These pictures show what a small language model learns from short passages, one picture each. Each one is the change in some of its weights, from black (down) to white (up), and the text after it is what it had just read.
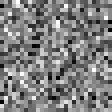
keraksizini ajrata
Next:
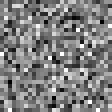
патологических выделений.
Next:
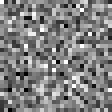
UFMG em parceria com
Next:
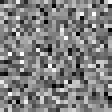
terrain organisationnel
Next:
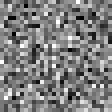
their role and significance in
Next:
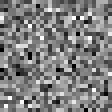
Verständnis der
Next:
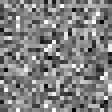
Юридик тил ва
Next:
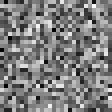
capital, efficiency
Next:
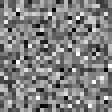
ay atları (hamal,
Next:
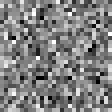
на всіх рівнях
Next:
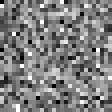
*Makna Simbolik
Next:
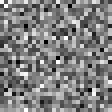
Y., Narayanan, S.,
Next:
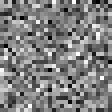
o'rganish dolzarb
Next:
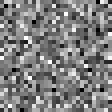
повышение температуры
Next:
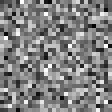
pretsedentnykh imen
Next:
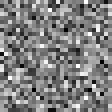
4). Nota-se que os
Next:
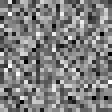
операцияларнинг қатъий
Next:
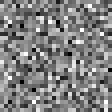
bercerita, berlarian di
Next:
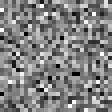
el informe de la Asociación
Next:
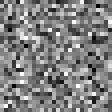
los Estados Democráticos
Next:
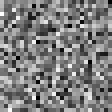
que essas, devem ser
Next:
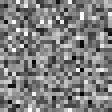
saúde já descobriram
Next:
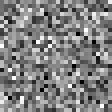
bo'lib, o'quvchilarning
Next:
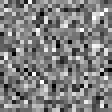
Івана Франка ²
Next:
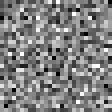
seu tempo, sociedade,
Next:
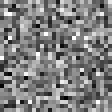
of enterprises and the
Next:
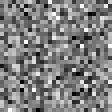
prategang tendon,
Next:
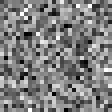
ўртасида юзага
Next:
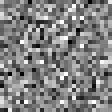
ressources étatiques
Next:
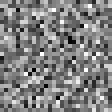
ega. GMO ekinlari
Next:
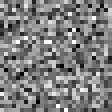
ha pasado a tener un
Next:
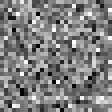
зиратне површине,
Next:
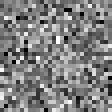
3 tot en met 7. De
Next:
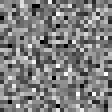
значною допомогою
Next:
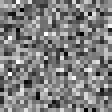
pedagógicas; no entanto,
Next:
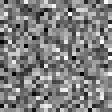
padrāo normal.
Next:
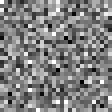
spontan și involuntar,
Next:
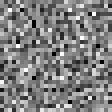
активов компании i ,
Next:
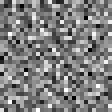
году стоимость
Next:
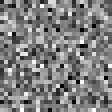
The brave new world
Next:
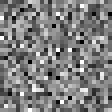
ține administrația
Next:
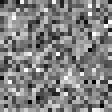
бажариши учун,
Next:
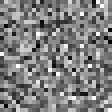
культуры овощной
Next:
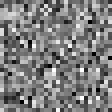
инновацион технологиялар”
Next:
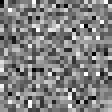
estilizada de Lola”
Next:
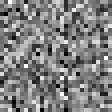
uso de las TIC para el
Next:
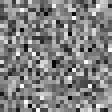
Имомов О.Н.
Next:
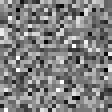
y orienten su proceder
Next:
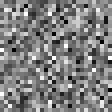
ko'rsatish, elektr
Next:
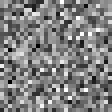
asoslash ko'rsatkichlari,
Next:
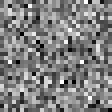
يمثل السلوك
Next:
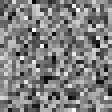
va tushunchalar berish,
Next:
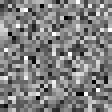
produzem também guias
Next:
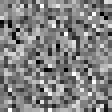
en interacción con la tierra y
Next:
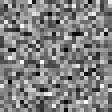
فلسطين، مجلة
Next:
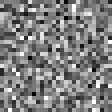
o‘qitishning sifatini
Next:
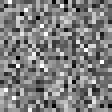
с мужчинами".
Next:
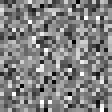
vala, koji, u
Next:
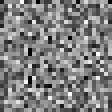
fani o'qituvchisi
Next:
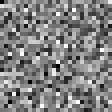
da Corporação, de forma
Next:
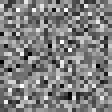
RO'MOL. *Modern
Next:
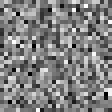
Болалар масалалари
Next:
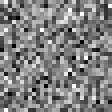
dans le canton de Vaud et
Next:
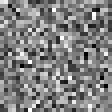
Beispiel der ÖGK
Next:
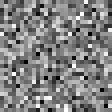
que incluyó el primer
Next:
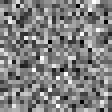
texnik ko'rsatkichlarining
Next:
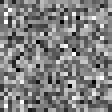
en de verplichting om de
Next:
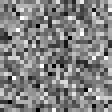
la dirección del recurso o
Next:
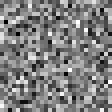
2022). A discrepância
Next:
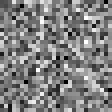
Família (eSF)
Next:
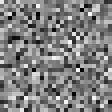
salbiy oqibatlar
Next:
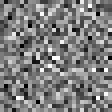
leren van en met elkaar.
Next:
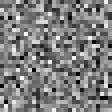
adabiyoti"dan farqli
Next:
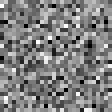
article reveals the main
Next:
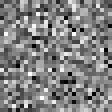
envelhecimento**. São
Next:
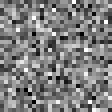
visión del discurso que el
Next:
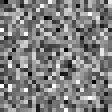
comunitario: - Creación
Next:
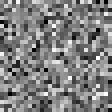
в «Словаре теории
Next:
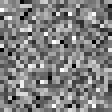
eski avtomobilini
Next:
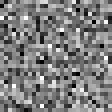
vinculadas a la personalidad del
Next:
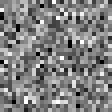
que mil palabras y la
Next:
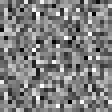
басым болып,
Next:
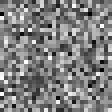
*Мій побратиме!
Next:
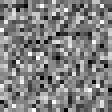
ordem econômica e social
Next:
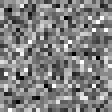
Jurnalda bosilgan material
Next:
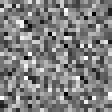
JENSEN, M. C.
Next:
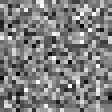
Bisnis*. Penerbit
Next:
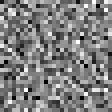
„statistiek” worden
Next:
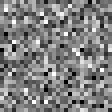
Social Media Post.
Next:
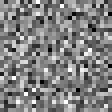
mavzulardan biridir.
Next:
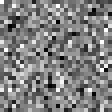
sistemática prospectiva
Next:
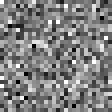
quanto à educação escolar na
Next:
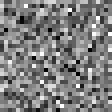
кенгайтириш ва судлар
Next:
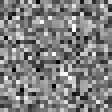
mavzuni o'qituvchi
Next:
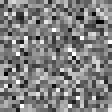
rastgele olarak 4'ü
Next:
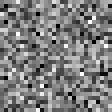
самостоятельного анализа и
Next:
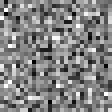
integridad física y, con
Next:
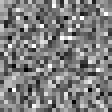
Исправление кадастровых
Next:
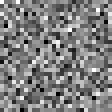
talablari oliy ma’lumot va
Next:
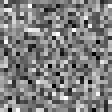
of Multidisciplinary
